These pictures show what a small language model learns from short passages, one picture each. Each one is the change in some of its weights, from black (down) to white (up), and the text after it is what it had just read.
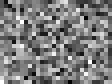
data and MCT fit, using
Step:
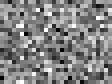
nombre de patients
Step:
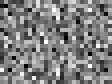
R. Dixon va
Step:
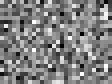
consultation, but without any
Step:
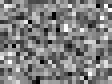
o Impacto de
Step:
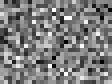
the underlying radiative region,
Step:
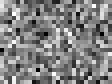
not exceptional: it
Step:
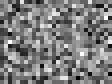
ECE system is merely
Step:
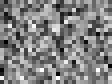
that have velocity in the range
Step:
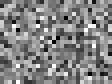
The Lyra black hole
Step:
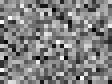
full range of channels that
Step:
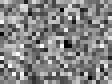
de destrucción de los
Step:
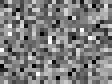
outposts nearby, such
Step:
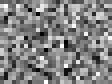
de salud, se
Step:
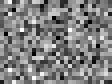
will tend to infinity
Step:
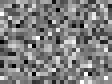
zero temperature are presented. The sign
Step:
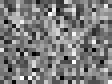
the second and third step
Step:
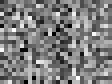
I need?'') and more
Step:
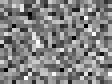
в условиях
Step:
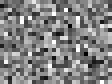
polariton emission experiments,
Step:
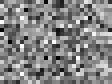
toponim tarkibidagi
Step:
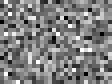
Arakawa C grid
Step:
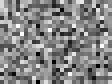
acuáticos en los
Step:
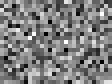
to be added. We have
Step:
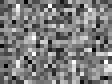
with the a single channel from 8
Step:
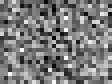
a gaussian pion wave
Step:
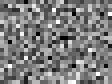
categorizadas descritas
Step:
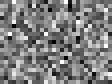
between multiple threads using
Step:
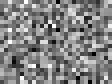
Os produtores
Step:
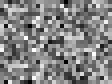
adalah penyangkalan
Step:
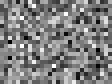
der Kategorie C
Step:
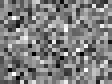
of ``dissolving''
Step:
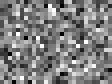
for the entropy and magnetic
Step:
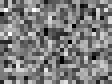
of 15 L/min.
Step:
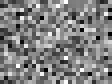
the gap between magnetic resonance
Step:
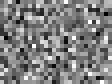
E. Fallah,
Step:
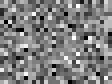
збереження культурної
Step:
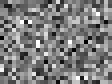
ratio and of the gas mass as
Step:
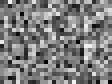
to a unit.) The
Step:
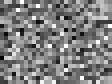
bir $n \geq 1$
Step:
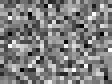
time-dependent coupling matrices
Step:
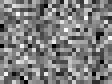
na forma como as mulheres
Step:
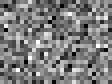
higher spin propagation. The
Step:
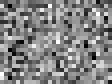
observed bell-shaped
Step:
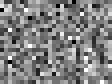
(further comments on
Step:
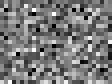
про необхідну
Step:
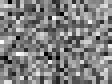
and low maintenance
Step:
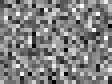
L., Pullar,
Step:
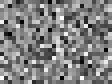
Pública Digital. 1
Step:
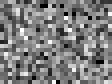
for a given candidate
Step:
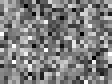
since after IDFT at
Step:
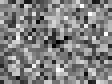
there are no channel-wise
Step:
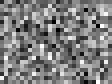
find a high-quality cluster
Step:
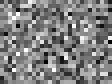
for elastodynamic
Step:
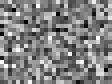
- Eraktan,
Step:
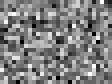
the grid. Each physical
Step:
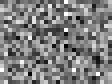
AI-specific evidence
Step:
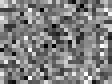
atmosphere models, they
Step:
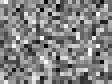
formation of surface oxide
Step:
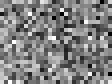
is essential to configure
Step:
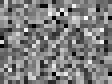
terms, is found to be
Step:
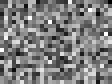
with the isochrones
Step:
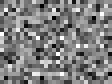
samples touch but do not
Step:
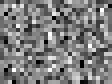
is motivated by the fact that
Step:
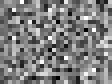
[f] Dept.
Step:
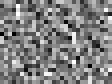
начала XX в.
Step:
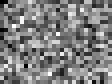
finding $X$ to that
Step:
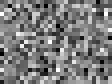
casas encontram-se
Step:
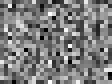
Besides, various
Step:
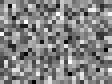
tempo. As pastilhas
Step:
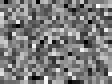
в асептических
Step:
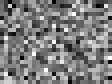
a quantum spatial search on a
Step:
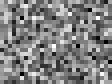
collapsed drain current
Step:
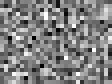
Lekin, shu bilan
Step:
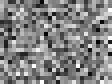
la automatización y
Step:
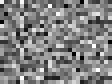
delineated in the young
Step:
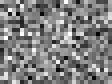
“Notícias do
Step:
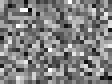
educational process will have an
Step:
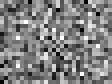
the Hybrid Monte
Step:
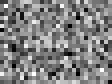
atau yang sedang
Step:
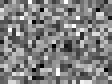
yang sesuai dengan
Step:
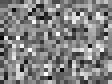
due to Coulomb
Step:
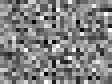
d'usage sont
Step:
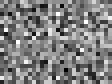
cura e doentes em
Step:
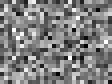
à initier et à
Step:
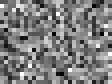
is worth mentioning that
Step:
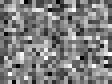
\foreach \x in
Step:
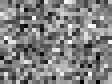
a burocracia,
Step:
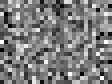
B_0$ is QCD
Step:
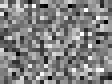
parameters in an independent way.
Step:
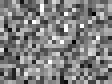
ekinshi predmet
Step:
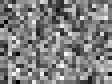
the free energies for both
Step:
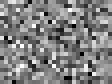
the excess). In color
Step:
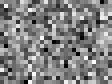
3. Lyashko
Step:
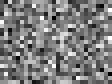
lekin asosiy detalni
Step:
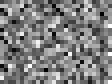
جاری و
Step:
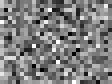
the coincidence problem.
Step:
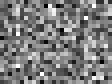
for the photon spectral index
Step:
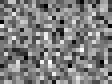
it exhibits the
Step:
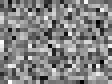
die Vernetzung
